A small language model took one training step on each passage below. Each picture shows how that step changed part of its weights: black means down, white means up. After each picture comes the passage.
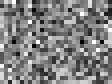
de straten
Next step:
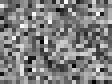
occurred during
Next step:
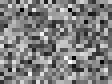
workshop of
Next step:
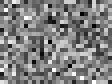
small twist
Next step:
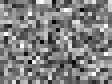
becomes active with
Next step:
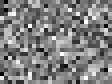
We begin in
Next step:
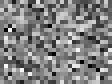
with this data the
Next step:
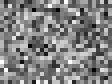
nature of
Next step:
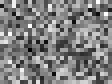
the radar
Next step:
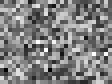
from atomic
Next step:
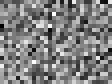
des performances
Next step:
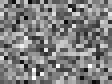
models. The
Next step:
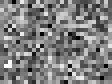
with those presented by
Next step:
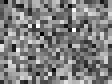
is the reduced
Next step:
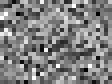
atom. The
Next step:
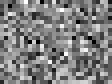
does, at
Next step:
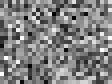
Using Eq.
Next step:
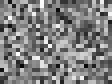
excitation of the
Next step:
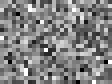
sur les deux
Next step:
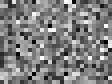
steps on observed
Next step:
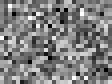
com teoria
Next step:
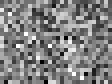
de conocimiento
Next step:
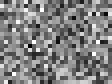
suppression to
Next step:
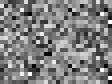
analysis differs by
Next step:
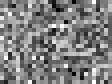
de Educación
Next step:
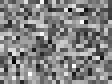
in long term.
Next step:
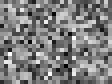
is still a
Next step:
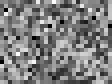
one relational
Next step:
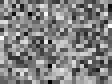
complexity and
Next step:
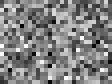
ethics and
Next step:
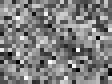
studies suggest
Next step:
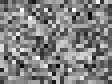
in terms of the
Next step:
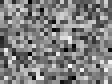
parameters are modified
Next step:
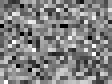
$$ where
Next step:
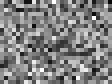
oder zu
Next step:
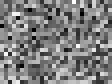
a utilização
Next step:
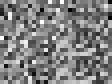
à habilidade
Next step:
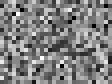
dam of
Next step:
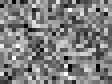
fields that arise
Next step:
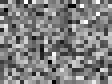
weak correction,
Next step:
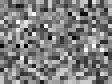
injected into
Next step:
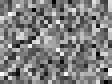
un espacio
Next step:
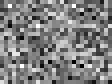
a linear span
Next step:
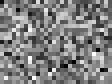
sufficiently small
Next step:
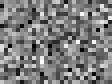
over Zoom
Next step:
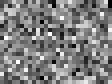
En ese
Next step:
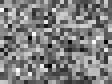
com programas
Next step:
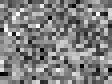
exponential growth
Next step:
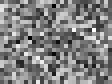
of the research
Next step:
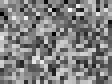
of the ideal
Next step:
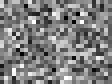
What conditions are
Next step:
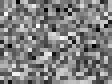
were logged
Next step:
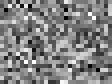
it to momentum to
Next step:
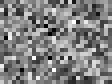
va bilimga
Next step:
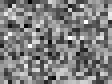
model (IC +
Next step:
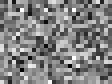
in Eq.
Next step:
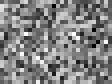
of the individual components
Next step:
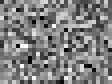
2), since the
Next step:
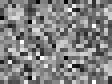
the velocity structures
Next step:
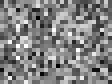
one hand,
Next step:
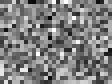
assess the performance
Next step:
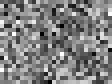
correlations represented
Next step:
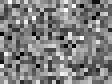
direct comparisons
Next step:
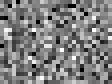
a double
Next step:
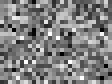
was presented to
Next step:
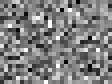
\cos \alpha
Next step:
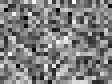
still mix
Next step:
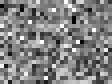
com LMC na
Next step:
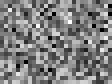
makes the
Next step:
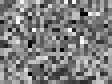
tezlik bilan
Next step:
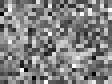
plotted the
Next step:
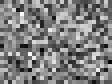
the same time
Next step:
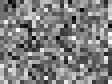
preservação de
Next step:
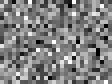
un taux
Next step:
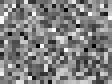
needed on this
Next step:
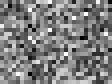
from Upper
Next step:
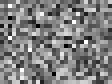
the DOS as
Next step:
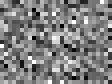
IgG e
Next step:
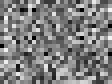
also evident
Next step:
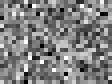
search for topological
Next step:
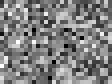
calculation of
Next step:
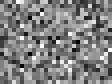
1 are a)
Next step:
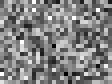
the delay
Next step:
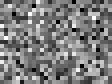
the \ih
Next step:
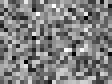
algorithms that
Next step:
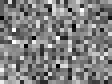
might exist some
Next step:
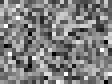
range without the use
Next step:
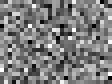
We use device
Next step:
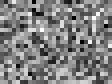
di sini
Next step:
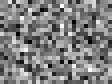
\) is the
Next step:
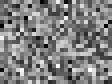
to obtain the
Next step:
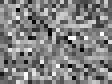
а также
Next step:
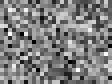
region at the
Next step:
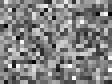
the decaying
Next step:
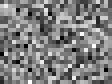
further obtain their spatial
